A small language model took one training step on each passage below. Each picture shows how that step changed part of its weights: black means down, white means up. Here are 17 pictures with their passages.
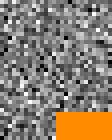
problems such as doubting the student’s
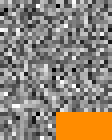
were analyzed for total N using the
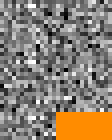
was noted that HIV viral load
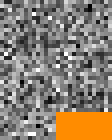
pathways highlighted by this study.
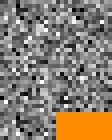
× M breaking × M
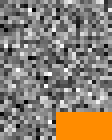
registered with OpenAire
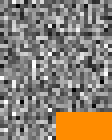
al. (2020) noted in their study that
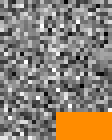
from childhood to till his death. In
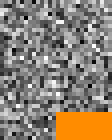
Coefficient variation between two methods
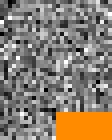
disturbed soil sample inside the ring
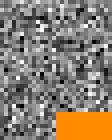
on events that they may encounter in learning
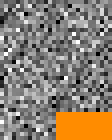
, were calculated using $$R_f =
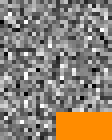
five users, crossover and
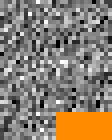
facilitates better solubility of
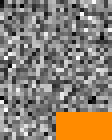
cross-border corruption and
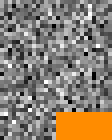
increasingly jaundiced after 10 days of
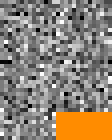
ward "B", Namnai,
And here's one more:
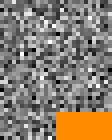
play a role in emerging areas: for
